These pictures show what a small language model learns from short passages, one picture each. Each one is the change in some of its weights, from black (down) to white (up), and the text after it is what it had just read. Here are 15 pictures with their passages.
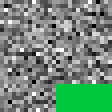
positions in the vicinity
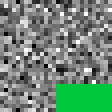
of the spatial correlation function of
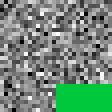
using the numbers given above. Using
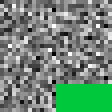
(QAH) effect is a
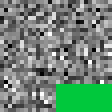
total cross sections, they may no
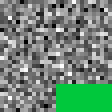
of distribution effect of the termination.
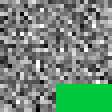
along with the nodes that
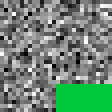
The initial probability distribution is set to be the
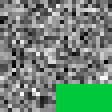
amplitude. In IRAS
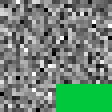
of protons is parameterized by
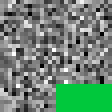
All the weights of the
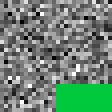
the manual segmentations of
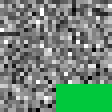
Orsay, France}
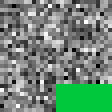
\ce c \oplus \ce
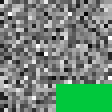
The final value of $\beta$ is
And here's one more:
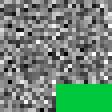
produce scientifically
